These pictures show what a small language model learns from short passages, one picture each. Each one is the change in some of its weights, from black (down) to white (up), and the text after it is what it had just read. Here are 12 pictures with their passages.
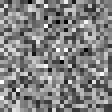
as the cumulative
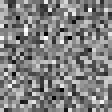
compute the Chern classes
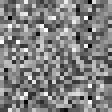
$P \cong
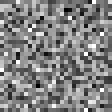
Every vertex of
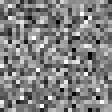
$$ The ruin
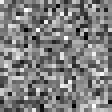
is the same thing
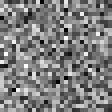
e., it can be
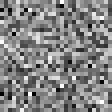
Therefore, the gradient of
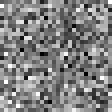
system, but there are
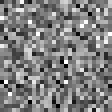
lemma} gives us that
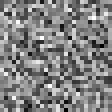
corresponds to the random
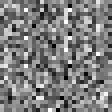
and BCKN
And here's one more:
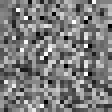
$\Omega$ be a
